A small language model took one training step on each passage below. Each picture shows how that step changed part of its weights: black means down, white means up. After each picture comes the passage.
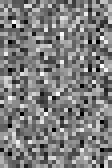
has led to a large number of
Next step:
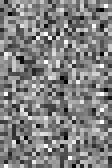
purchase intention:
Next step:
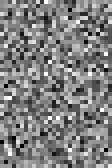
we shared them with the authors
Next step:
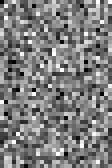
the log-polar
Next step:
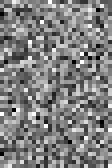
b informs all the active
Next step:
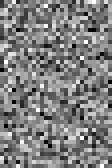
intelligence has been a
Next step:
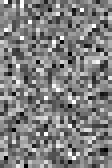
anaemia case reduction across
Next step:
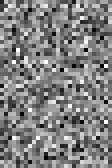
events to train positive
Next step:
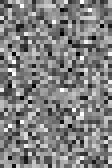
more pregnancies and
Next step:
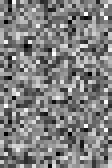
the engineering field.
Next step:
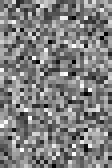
constant imbalance,
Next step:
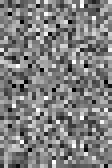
posture and reduce the
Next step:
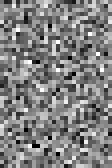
coding projects.⁸
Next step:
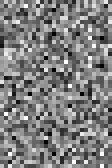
results are tracked over
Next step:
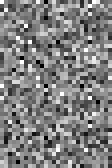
about validity, we ask
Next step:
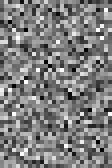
in Gauteng, this was
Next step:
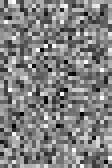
method to deal with the topical
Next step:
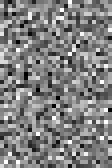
from indulging in
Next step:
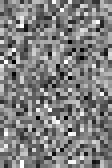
by making battery
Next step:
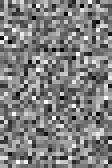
distinct geographical
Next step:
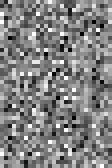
Outlet temperature,
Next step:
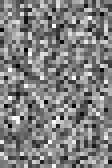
into the national languages of the
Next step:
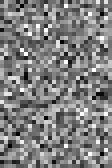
with a 5-second
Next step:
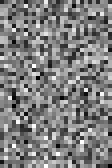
ensuring the sustainability of
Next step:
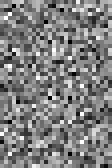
no conflicts of interest to
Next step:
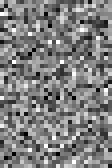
input factor, internal
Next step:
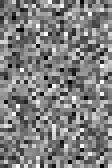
commonest encountered
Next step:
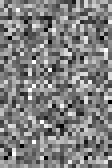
for conditions that are difficult to
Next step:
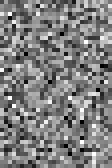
students had moderate to high levels
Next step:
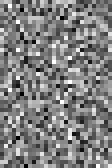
It shows that the identified result
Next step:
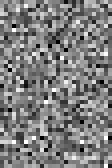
the document indexing technique
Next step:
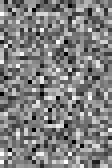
A.R. grade.
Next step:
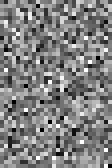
given situation, and not
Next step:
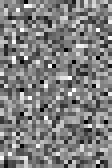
of bacteria resistance Table
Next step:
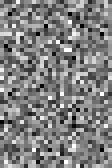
Time taken for
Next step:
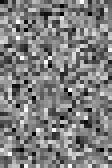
on crops. However, the
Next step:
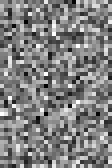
the features that are present in the
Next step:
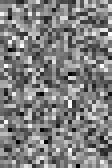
college* or high
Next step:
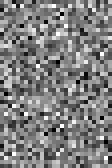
del índice de
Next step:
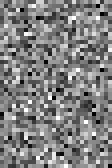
of directionality and
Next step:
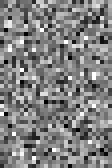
capacity to switch between
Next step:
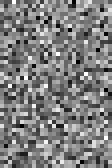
costing RDM activities
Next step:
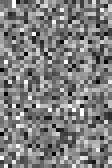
management, free tissue
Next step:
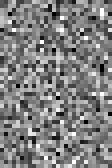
quercetin, etc.
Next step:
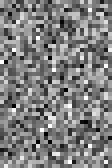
tailed) was considered as
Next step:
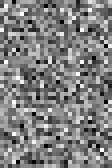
Let Q be a differential
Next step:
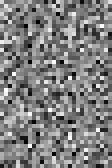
Lake, Gujrat
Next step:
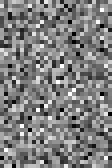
alumina prior to use.
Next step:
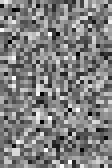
q_{max} parameter
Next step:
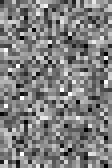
neural networks with better utility
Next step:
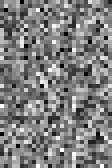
30 km. From the
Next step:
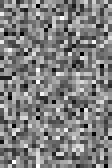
new friends have to
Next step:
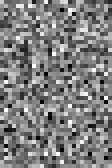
using traditional lecture methods,
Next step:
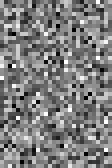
(Deininger et al.,
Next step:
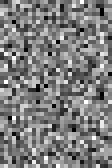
as career development, institutional
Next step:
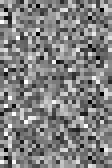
visual confirmation of the
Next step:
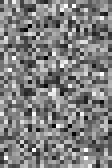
of the Chevron
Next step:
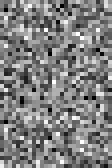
using bar charts and
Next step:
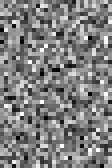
also has a significant impact on the
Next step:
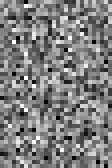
of healthy sanitation methods.
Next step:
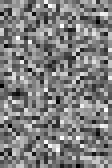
between architectures
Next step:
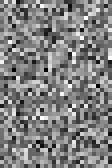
challenges are detailed
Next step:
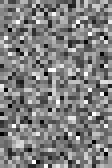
0.60 is considered a solid
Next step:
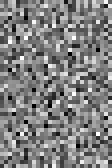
programs. Channels
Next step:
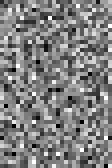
stretching from
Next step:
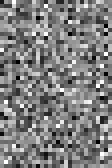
regional integration prospects
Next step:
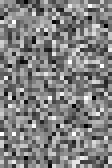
26 generated by the
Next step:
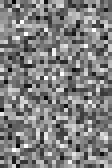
the system-generalized method
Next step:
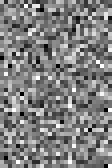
were eligible for
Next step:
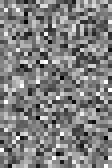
without finding the desired
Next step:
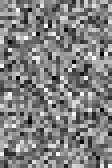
its evolution from inception
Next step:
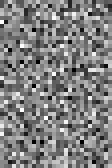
European Virtual Environment
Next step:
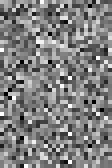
total difficulty index of
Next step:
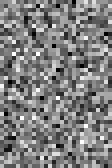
as its higher sensitivity against
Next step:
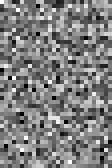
qualified personnel in
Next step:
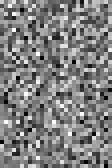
joint function of training,
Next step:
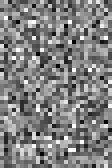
magazine with regional
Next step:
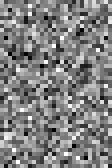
to be welded is
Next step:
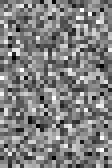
draws heavily on
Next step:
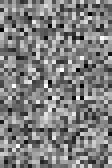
and communication technologies (ICT)
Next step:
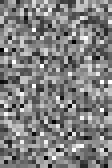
tasks. COCO
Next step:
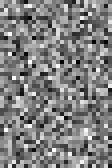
of the last name of the
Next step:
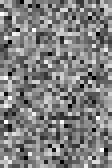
visual dissonance as
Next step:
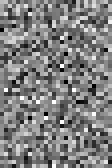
the microorganisms,
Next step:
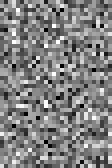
from an economical and ethical
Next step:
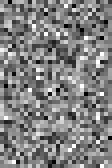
-alumina fibre with
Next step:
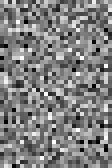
possible maps between that
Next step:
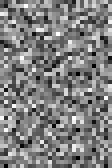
stable points is
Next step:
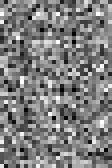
A., Aguado,
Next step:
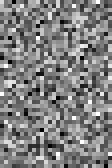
consist of both theoretical and
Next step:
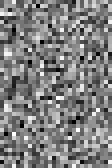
others the presence of
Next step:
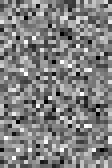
metals as much as
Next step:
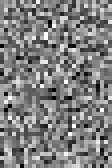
phase to ensure there is
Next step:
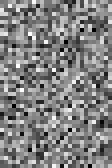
this study are available from the
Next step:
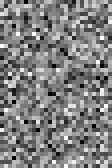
in all cases, the purification
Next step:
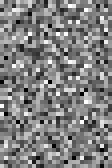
Bukit Besar,
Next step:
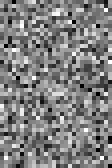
detect 4 of the 6
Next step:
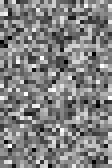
work method that takes into
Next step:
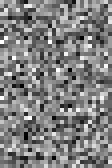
of the transformation of public space
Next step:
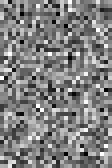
BPaaS Design
